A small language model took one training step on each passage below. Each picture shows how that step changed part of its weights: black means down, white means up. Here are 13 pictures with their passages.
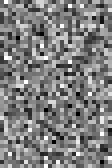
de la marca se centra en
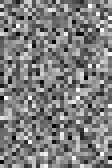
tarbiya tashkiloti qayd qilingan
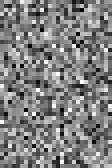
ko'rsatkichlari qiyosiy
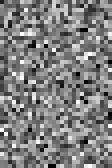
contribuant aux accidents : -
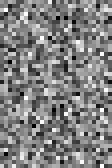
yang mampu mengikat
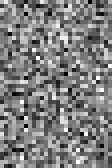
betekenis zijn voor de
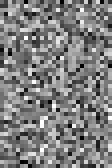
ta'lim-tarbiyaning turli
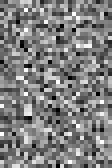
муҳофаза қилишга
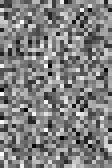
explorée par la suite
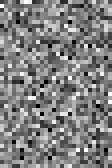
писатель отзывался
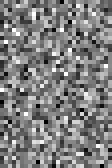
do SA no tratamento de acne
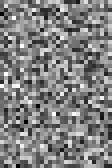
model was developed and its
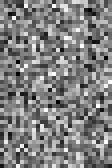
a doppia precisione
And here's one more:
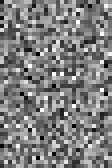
los dispositivos médicos
